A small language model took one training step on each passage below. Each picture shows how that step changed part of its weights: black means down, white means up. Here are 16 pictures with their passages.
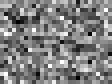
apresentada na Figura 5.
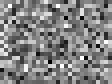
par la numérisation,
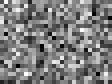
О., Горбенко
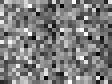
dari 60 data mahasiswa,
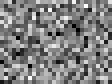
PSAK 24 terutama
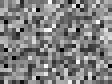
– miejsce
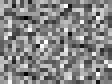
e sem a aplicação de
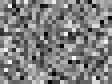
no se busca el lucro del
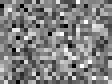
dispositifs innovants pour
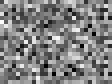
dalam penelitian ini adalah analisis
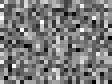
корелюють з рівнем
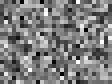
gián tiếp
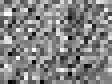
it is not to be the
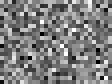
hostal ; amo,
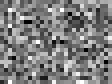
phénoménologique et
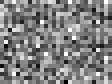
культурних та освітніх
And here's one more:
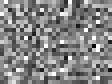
Accounting? B a s
